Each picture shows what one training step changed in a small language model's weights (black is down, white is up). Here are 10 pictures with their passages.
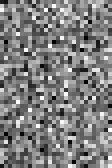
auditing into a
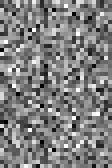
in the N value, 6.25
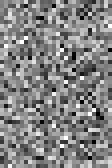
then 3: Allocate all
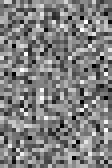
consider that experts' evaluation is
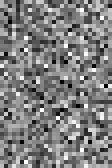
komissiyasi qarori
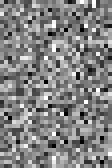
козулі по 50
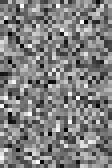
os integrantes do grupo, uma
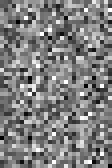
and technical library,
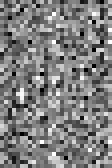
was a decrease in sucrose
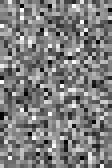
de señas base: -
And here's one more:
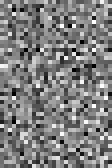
the most relevant figures of
